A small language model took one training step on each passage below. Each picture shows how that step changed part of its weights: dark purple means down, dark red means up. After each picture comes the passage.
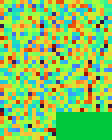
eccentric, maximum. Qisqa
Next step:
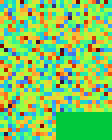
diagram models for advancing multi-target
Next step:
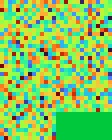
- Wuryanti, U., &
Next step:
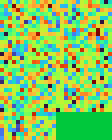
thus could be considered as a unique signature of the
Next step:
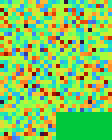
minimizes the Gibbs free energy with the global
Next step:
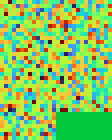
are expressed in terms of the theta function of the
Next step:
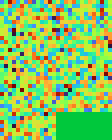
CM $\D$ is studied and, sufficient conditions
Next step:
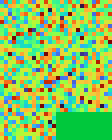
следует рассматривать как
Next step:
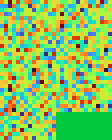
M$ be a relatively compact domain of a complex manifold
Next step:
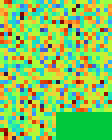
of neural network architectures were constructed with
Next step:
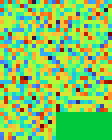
rivojlanishi bo'yicha
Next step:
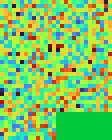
DSPP is typically obtained from measurements and is
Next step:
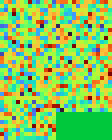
A partir de este cuadro se observa que
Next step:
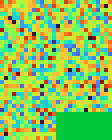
al punto che ricorrendo ad
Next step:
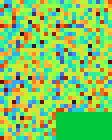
or the Chevalley--Eilenberg chain
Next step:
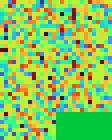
population de *P. clavata* sur 2
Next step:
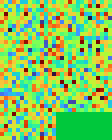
, \end{equation} for some constant
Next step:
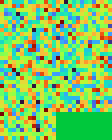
bilan shug'ullanishdan keyingi
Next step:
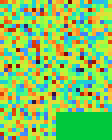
with their mass (using velocity dispersion,
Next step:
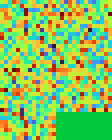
bound, \begin{align}\label{11}
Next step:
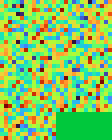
RHESSI images have been reconstructed with
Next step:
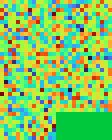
and $t$ in the provided tables,
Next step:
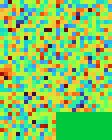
For each iteration of this minimization, the algorithm
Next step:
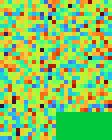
estimation {for} lp-ntPET.
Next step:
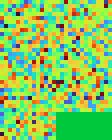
typing must be correct, i.e. coherent
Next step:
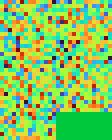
bulunmaması, sporda geirilen
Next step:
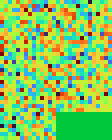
Yamabe equation: \begin{eqnarray}
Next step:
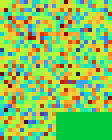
data increases, approaching the noise levels seen in
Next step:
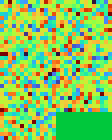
connect them together with a bond, as shown
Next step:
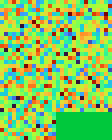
$ la solution de : $$ -\Delta v_n
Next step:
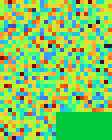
So, we obtain simple rules for updating elements
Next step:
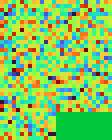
asr va Uyg’onish
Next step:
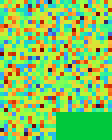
the spacetime evolution operator. Neutrino mass states
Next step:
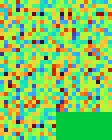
бўлиб, инфекциянинг
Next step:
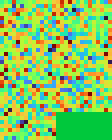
sum of i.i.d.\ vectors with entries
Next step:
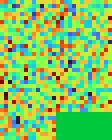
[Su]. \proclaim{Theorem
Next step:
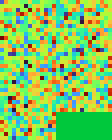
collective modes of the lattice represented by bosonic
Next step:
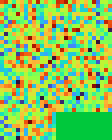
planları hazırlamağa imkan
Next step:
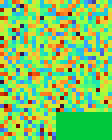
\xi $ is the pushforward of the vector
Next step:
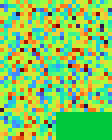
(ta'minlash); -talabalar
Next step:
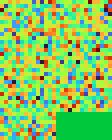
the iterative co-evolution process between
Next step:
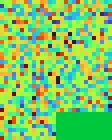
\cite{yu2020}, or Chapter
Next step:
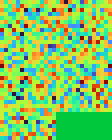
we regard $(W_i, b_i)$
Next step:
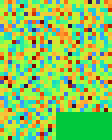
the viewers into different representations, while taking into
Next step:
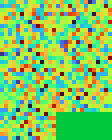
necə toplayıb istifadə
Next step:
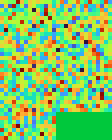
is extended to nonstationary Gaussian random fields.
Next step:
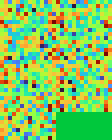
Now with Assumption \ref{assump} satisfied
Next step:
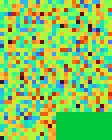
чергу, вимагає чітких
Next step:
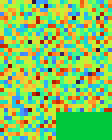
mean values (geometric mean for CPU
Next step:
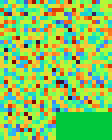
constructing $\delta$, a list of sizes of
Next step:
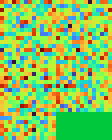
infinitely many primes $q$ with
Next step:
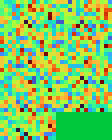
Nargiza Djavlievna
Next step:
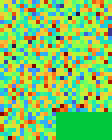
and specific questionnaires compared with those in
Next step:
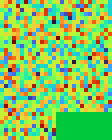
cidade do Salvador. 2003.
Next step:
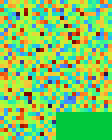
mumkin: - * Kosmik
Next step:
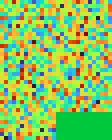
a dynamic ridesharing problem with stochastic demand
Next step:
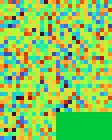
workshops also include time dedicated to
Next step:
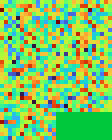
asrda Angliyada qayd
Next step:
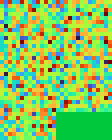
in der Bewertung hinsichtlich
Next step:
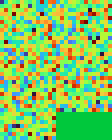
degree of $f\left( x\right)
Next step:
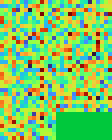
to boundary defects, and then provide a classification
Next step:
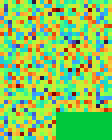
adiabatic contributions to the polaron
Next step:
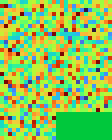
Z/8\mathbb Z$. This identity is proved
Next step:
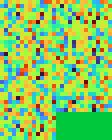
de 65 a 72 quando fiz o
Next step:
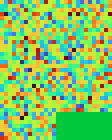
each arc of the tour to traverse resonances
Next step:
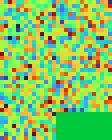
lessons in a pedagogically sound way. A
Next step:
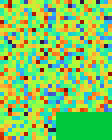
as we have discussed before, Blasco
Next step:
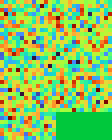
\lesssim m_{b} \lesssim 60
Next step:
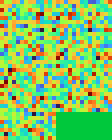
described in Theorem 3.1 (c).}
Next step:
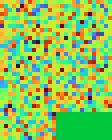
cases are similar. We write \begin{equation*}
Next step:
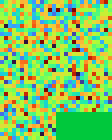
$q$-Stirling numbers by the
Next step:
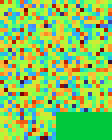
increment\added{, or (3)
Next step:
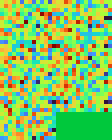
Keywords: Planning, Social
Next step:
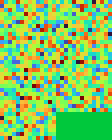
samarali muloqot olib
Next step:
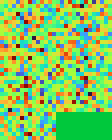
подхода полного жизненного
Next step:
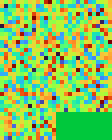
de pesquisa bibliográfica associada à
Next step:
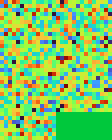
Diyi Yang, Ruoxi
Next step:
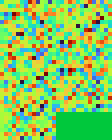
В кардіології вивчається
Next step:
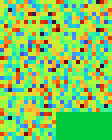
see any sense in it. She is
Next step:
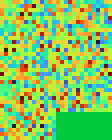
2. The second tower of the fortress
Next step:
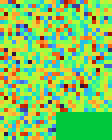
in Proposition 4 is satisfied, we have also
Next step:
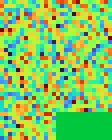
Proiectele de tip capstone
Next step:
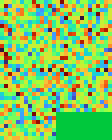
Table~\ref{tab2}. Note that the total
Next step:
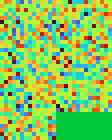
la direction. MM. Thorez et
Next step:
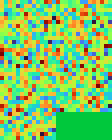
Kontonatsios, Naif R.
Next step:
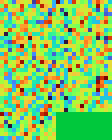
por nosotros los alijunas, los
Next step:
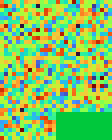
P. (tr.): Vegetius:
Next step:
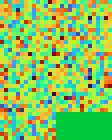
\eeq \bel{Est2 dual}
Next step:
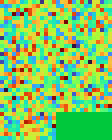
stabilised to the atomic resonances using polarisation
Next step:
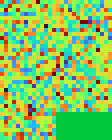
X &- \mbox{the group of
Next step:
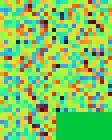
каби ҳислатларни ўзида
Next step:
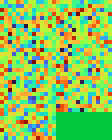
give the complete solution to the above problem for the measurements
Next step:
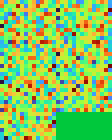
зруйновано складські
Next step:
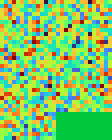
their stiffness and viscosity. Since
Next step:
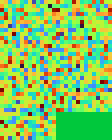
The resulting $n_eL$ maps
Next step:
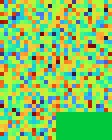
ubiquitous tool in high-energy and
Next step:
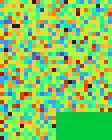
following ansatz, in order to look for solutions
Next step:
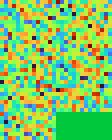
valaki igazán fontos
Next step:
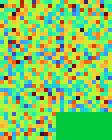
indices of the signal and idler, and
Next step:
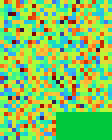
sus tierras ancestrales de
